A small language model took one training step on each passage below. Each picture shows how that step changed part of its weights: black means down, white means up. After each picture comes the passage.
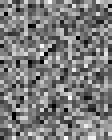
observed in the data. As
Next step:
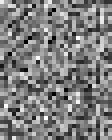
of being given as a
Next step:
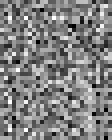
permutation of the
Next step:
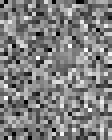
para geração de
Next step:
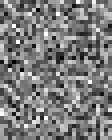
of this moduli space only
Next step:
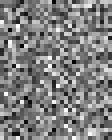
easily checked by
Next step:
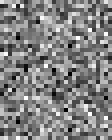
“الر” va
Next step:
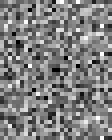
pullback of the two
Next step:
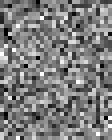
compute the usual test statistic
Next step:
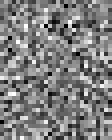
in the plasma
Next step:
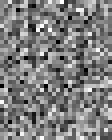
least at one end.
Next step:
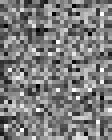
are reported in
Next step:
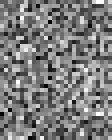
(1) as expected,
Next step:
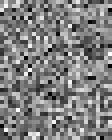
select a temporal
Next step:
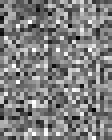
that can connect the two
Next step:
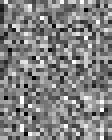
the spatial domain at time
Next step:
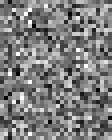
contact interaction remains
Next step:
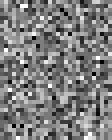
number $z$ in the
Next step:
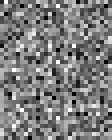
biri girdi
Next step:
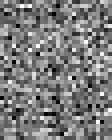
F_i$. For any
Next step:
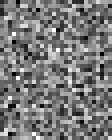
symmetry occurs through light
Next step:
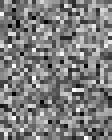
models and various existing
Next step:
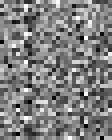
index (OSI);
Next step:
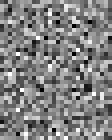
it is easy to
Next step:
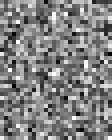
offers some important
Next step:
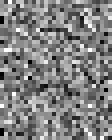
el professor;
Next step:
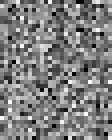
< \infty$ for
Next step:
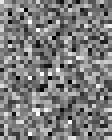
11 Total de
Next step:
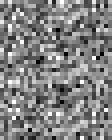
Table 4. Table 4 :
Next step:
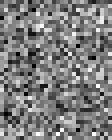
organized as follows. Section
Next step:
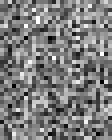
art methods in the
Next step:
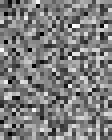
the referee which
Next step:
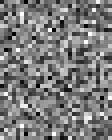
a new time-dependent
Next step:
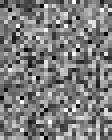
determined by examining the
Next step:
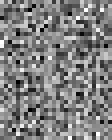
principle of equivalence.
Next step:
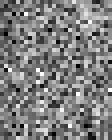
with the analysis in the
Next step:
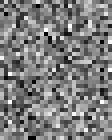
a Hilbert space.
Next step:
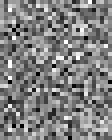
probabilities of the
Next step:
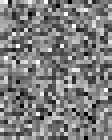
and $ -\langle{\cal
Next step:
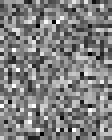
de la distribución y
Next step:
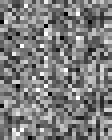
not characteristic for the
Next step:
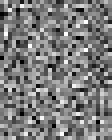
P^i$. Next
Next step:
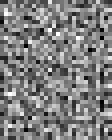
В степном
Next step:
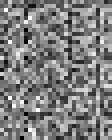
most important topological effects in applied
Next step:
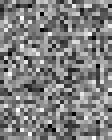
correctly account for
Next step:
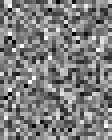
linear scaling is very
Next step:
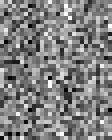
digitales. .
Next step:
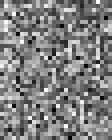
connected component of $C$
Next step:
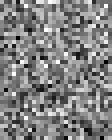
olan bir atın
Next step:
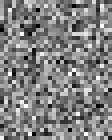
computational limitations,
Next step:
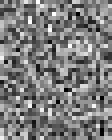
More precisely, one
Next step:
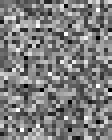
interesting phases have
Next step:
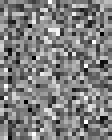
(SONDA et
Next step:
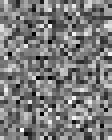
are then given explicitly by
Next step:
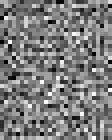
costs can be significantly
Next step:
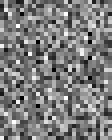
to define the isotope
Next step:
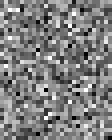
unique area minimizing surface
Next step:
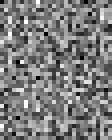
partial semigroup.
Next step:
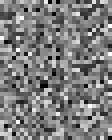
um efeito de
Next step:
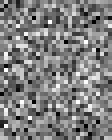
(without pole
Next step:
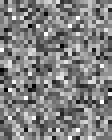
strategies. These
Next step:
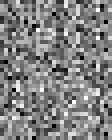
= \infty$ but convergence
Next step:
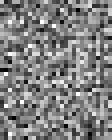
The result for a single
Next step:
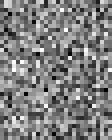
when $ s\rightarrow
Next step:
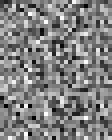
semana 37.
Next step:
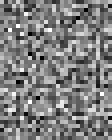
principle effects. The
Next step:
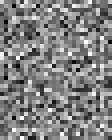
is a constant, similar to
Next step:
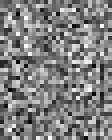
environment is a
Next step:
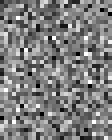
subgraph SubG
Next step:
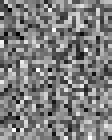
latent vectors from all
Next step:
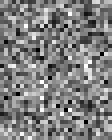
in the pion decay
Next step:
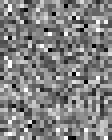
$\omega<0$ follow
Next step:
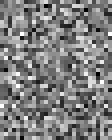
profile publication,
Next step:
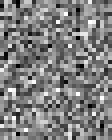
to maximise his or
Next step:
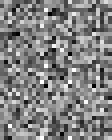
between any two given points in
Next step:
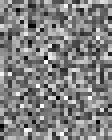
single atom. This is
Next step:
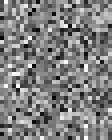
constant $k>0$
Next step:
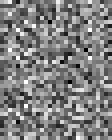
Republic of
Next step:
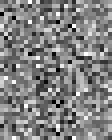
Halisa Ar.
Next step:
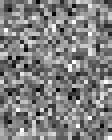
again does not classify
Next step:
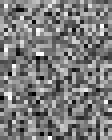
blue and red
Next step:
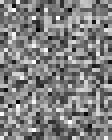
**Contribuciones a
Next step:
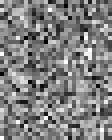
atoms involved in
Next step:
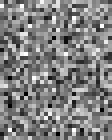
cloud into the
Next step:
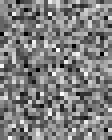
baryonic rotation
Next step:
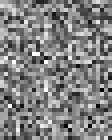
The masses of 3
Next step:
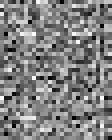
are the coset spaces
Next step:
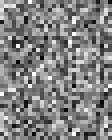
доцент ГОУ
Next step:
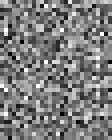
of the effective frequency only and
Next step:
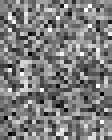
experiments. On the other
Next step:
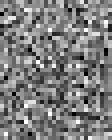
\quad H=\psi
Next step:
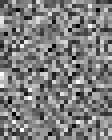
for the conservation of
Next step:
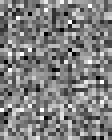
simulation, transforming
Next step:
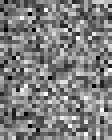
the attention mechanism
